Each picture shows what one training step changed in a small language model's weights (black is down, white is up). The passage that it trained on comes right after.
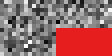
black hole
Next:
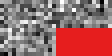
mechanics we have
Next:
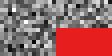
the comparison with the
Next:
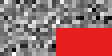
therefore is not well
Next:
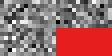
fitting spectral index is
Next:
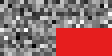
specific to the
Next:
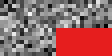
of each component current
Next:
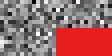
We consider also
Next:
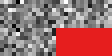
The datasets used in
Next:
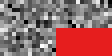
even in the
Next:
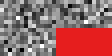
to achieve an
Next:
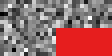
deployment while
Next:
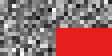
the edge of the
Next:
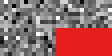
chemical shift evolution
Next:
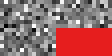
strongly suggest that
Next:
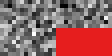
by adding in
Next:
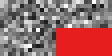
follows the dependence on
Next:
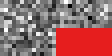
on comparisons
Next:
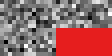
is in an
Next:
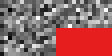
vacuum energy contribution,
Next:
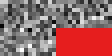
accordingly the new
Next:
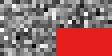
rate to the
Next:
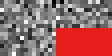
Section IV,
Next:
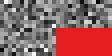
In this paper we
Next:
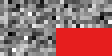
The \bbbar
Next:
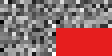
classical random matrix
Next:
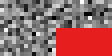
closer look
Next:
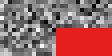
as $r
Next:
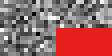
show that the
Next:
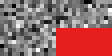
Universities for
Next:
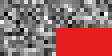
for this. It
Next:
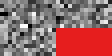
the Fast
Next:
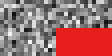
One of the main
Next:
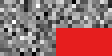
The main idea
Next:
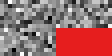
single pulses
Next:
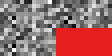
Although spin is
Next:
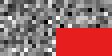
specific corresponding relation for
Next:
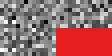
sound speed and
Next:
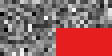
channel with symmetric
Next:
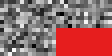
entropy is
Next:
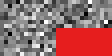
Phys. Rev.
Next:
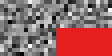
b$. With the
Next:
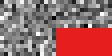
but only depends on
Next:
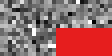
supported in part by
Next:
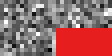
broadband structure
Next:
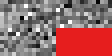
shows $\nu =
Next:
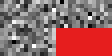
was conducted with
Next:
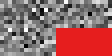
be a strong
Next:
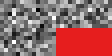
a certain distance from
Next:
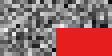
in the latter
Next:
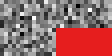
the full sky
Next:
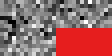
few links
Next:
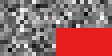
same age.
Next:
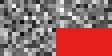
the online
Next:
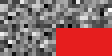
and feature learning from
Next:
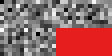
line is the phase
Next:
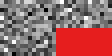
and parameters} The
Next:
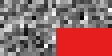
does not increase
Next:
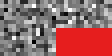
a crude estimate
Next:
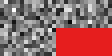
the microscopic
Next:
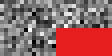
is in unit of
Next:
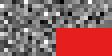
and $M$
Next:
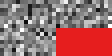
studied the phenomenology
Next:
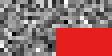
we choose a
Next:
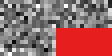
crystals is an
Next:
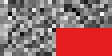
the higher final energy
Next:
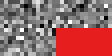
words'' are
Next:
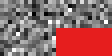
was metric independent.
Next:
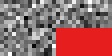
of using CAs
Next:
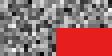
other, some of
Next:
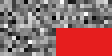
$\epsilon =
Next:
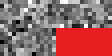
flavor population
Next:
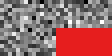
including transpiration
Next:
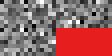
distribution of the parameter
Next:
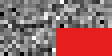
\noindent where
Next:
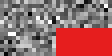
are planned.
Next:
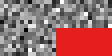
As compared to
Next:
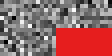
second region for
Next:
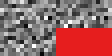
energy fluxes can
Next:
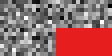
This new operator
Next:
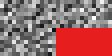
convection in
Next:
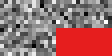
is studied.\\
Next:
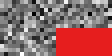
be an exponent
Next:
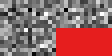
transition, and the
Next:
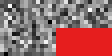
a third step,
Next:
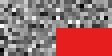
may introduce infinite
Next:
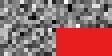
the most range of
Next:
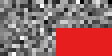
distribution, we compare
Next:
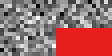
anomalous dimensions
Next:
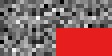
vacuum solution with
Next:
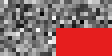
assigning to each
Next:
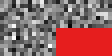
whole, we
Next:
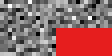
= 0$ while
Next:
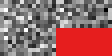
on the edge of
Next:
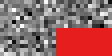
which is in good
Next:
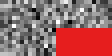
vertex, in
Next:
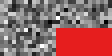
lines from the
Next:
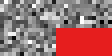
that the additional field
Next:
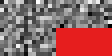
to the present model
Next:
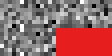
photons incident
